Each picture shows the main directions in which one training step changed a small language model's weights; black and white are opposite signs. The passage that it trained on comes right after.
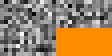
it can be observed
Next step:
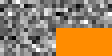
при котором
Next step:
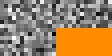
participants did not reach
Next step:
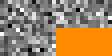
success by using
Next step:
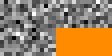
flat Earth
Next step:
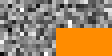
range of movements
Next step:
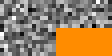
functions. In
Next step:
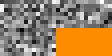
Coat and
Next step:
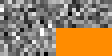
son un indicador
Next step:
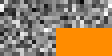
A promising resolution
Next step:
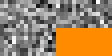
in MeV.}
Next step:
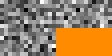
observed by the
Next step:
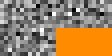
problem in practical
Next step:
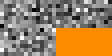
of pathology.
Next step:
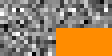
formula for a different
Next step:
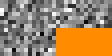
solvable systems
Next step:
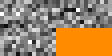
theory that electrical
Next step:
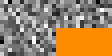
dan teknik
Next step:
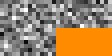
function. Then,
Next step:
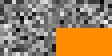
is as a building
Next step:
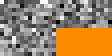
and applied to three
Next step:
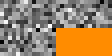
studies, since most
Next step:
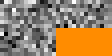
to prevent and address
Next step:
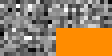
participant reach and
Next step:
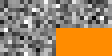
the nonlocal
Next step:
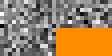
of them could be
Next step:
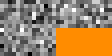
chloride in
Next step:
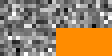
shear plane in relation
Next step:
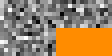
chiral symmetry or
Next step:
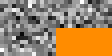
Thus, in this
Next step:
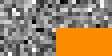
to healthy
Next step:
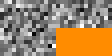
reuse rests on
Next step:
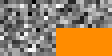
detects moving regions
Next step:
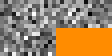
dört bir
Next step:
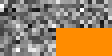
RA en
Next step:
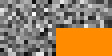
analysing data over
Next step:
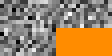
estimating the
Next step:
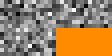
operative time,
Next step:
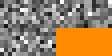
solution may be written
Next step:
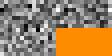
facts leading to
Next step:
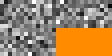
contents including
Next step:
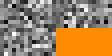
it is given
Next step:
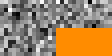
minimizing a
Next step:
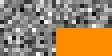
were collected from
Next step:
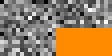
as the mass density
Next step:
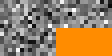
influence them.
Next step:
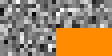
performance of the
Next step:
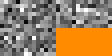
data coverage for the
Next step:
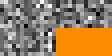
applied in green
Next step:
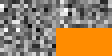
PINN can
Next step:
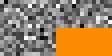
To illustrate the
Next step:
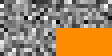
the boundary of the
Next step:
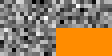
the solution as follows
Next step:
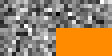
localized phase
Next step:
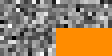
use of marketing
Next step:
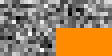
but have not considered
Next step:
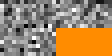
fournir une
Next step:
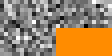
a sala de
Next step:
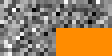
for water resources management
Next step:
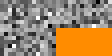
fundamental properties. One
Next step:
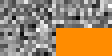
cancer cells were
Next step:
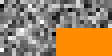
Web of
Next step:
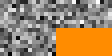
general non-linear
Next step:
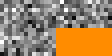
uniformity of
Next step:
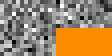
turn serves and
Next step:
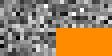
tik turgan
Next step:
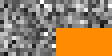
built with a
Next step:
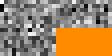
In previous work
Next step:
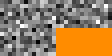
in particular, for
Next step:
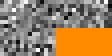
ranging from traditional
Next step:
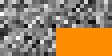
RM professional
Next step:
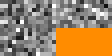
has been successful in
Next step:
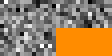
2 presenta el
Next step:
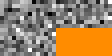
discussing material,
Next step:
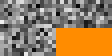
is negative. It
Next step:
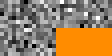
horizons, black
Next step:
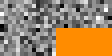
of the model
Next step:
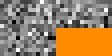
on grain
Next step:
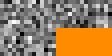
ratio as mentioned previous
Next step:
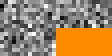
Tabel 1
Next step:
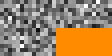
40 per cent
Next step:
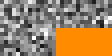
todos que a
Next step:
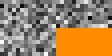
respective sites of
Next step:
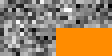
strongly shifted than
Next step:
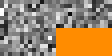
band of the
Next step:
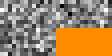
ranges of several
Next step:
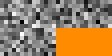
The disinfection
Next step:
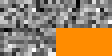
magnetic filed
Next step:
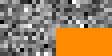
per year are affected
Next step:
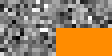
2, and
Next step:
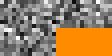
and has more in
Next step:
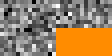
comunidad y,
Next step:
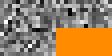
indicate the weights
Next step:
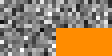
were regular workers
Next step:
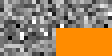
de pneus
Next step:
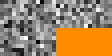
time series are
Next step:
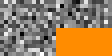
podem ser
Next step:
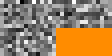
insight limits both
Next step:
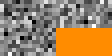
régent de
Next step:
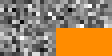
partial density of
